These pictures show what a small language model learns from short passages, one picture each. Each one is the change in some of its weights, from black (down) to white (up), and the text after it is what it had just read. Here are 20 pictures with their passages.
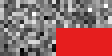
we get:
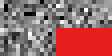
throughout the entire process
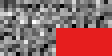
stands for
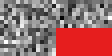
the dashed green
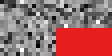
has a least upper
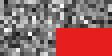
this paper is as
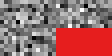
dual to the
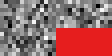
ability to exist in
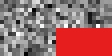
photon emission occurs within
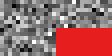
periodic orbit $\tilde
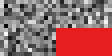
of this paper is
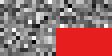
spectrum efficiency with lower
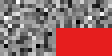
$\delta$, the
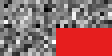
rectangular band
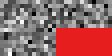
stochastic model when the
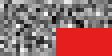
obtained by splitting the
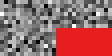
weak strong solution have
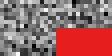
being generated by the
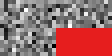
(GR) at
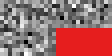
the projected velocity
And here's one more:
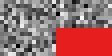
the endpoint singularities
